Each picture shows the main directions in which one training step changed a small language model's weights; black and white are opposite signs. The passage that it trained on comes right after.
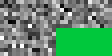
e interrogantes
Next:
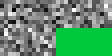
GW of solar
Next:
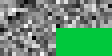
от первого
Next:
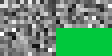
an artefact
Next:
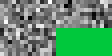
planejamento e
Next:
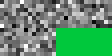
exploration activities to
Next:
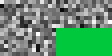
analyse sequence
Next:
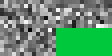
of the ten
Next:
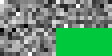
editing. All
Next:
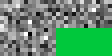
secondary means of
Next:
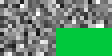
its implementation in the
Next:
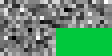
should also be
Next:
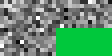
sobre o tema de
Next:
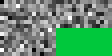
data in the
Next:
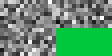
*Web of
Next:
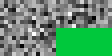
Toshkent davlat
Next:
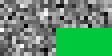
simulating the
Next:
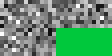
rural areas and produced
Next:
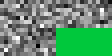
from a NIG
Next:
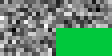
model, industrial
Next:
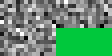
approximately 50
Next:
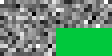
data becomes a complex
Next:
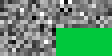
do OAE
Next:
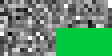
architecture's component
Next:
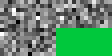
Universidad Autónoma
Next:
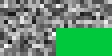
the vowels
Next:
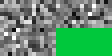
with research by
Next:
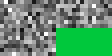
divulgation :
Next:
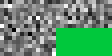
maioria em forma
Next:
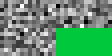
The remaining N
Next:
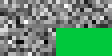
of Palm
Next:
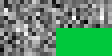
para avaliar
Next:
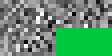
la dentición
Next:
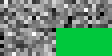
de définir
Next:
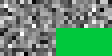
owner and
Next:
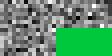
research methodology; -
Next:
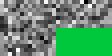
women, was
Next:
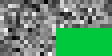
or death from
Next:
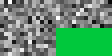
brasileira e de
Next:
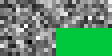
modifying the
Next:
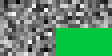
individuals' personal,
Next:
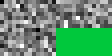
then data transfer in
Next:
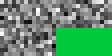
when interest rates are
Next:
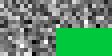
use of data from
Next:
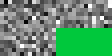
de porte)
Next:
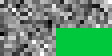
examines the historical
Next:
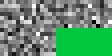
with the lowest
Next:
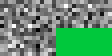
Los valores o
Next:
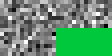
value and is not
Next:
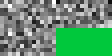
como, por
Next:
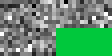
similarly high amount
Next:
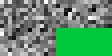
dimorphism was
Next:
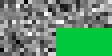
100 participants were
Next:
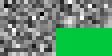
le nombre
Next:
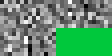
as interactive
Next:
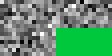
на д-р
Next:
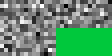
the amount of air
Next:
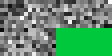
рост и
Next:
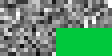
la Dette)
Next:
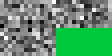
capacity to be
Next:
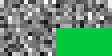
themselves lead to
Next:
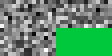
variety of tools,
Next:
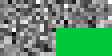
- Non
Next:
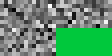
y N.
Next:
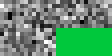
that hold similarly
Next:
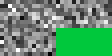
by assumption,
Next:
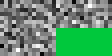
study to address the
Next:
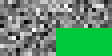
boundaries considered and
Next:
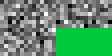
ні) є
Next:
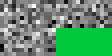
Ciudad de
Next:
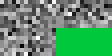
based mortality
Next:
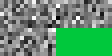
Hill, and
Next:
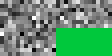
metodlardan foydalanishning
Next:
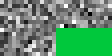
of open-air
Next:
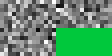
confirma a
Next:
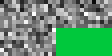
are then used for
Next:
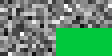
obteve uma
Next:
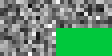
are key players
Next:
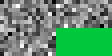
mobile phase consisting
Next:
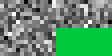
sus padres
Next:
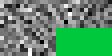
number of tree
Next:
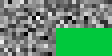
final concentration of
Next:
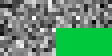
renal failure.
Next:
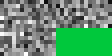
kepada Rusia
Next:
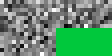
devices, as
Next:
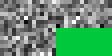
response, and to
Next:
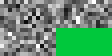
as the main carbon
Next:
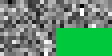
brands that are
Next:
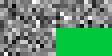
va rivojlanishida
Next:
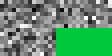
de relatieve
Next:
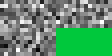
the impact of noise
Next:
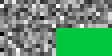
is put on a
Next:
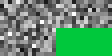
body being fish
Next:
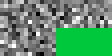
academic achievement in
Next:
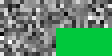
və onların
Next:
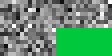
traditional healers
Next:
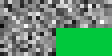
entre espaço
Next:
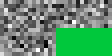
viability, can
